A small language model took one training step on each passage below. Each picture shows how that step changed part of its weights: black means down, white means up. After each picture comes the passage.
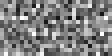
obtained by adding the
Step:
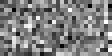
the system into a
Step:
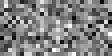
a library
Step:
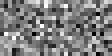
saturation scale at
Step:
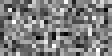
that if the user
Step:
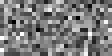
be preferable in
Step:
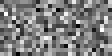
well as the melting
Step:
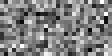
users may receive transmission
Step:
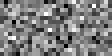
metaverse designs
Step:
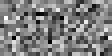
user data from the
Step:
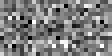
important, consequently
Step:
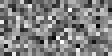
of the cluster density structure
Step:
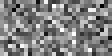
cross correlated by
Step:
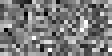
de trabalho da área
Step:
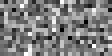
the retarded
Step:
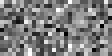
de Pequeno
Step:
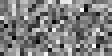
or $ABAB$)
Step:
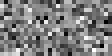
y global del tanto del
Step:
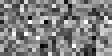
sanoatini rivojlantirish
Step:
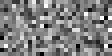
so, and also
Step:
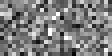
modificado y
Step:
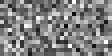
of invariant equations). Note
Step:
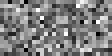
boshqalar bilan
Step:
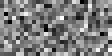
be considered as a
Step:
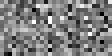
them against five
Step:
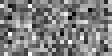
in distributed systems.
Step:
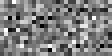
the corresponding temperature in units
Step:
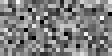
in a younger
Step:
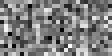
of gravity interacting with
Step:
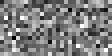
the emission from the surface
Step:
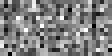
tail and to
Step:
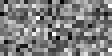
a gestão escolar
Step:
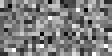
initially prepared by
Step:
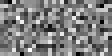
shows the variation of the
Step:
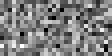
will receive at least
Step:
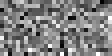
part, which does not
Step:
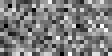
for outer gap models.
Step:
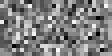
of teaching physics
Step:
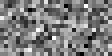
in virtually all
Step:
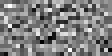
density offsets
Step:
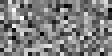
Qarori bilan
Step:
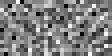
The oscillator strengths
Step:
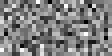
on the N-1
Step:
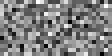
cero calorías
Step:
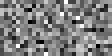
system fill the bulk
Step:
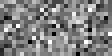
bu kompetensiya
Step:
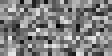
negative or zero or
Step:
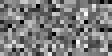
в том, что на
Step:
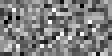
rates are proportional to
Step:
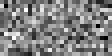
to the lower state.
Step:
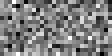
and Jeffrey
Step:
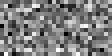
to inhibited dust
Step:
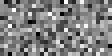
общаться с
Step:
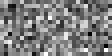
of simulations (used
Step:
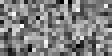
yerli aholining
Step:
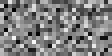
very similar to the red
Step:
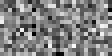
full solution of Equation
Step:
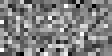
of rows are
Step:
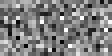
использоваться при
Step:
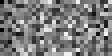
en modalidad
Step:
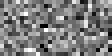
be used as a
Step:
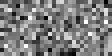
del profesor y el
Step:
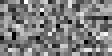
dasturning eng
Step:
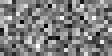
un artificio
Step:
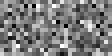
не надо
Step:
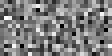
In neutron TOF
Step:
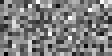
In fact, the
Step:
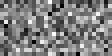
{\em Phys.
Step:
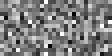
et privée.
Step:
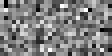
buffer as
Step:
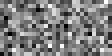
at present, it is
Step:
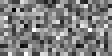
of field data using our
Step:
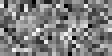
in progress.
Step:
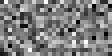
та забезпечення його
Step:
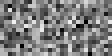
that an ideal coating
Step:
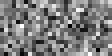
definições físicas para
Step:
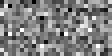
the formation of the
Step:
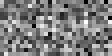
and on average the
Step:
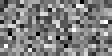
mismos por la
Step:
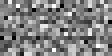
a signal more complex than
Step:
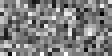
since numerics often introduce
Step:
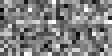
of impulsive
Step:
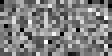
The mass of these
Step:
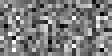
based on results from recent
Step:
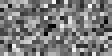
we have done the
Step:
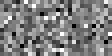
nontrivial dynamical fields
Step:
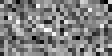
kernels without host
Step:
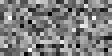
the average jet charge distribution
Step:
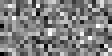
cost sharing models will
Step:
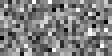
e ampl. Belo
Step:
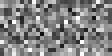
\date{} \maketitle
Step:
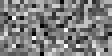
are related to the need
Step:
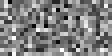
Crit Care**,
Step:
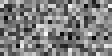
was placed at
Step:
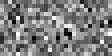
batuk selama
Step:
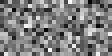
the first quantitative check
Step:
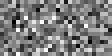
se comparada à
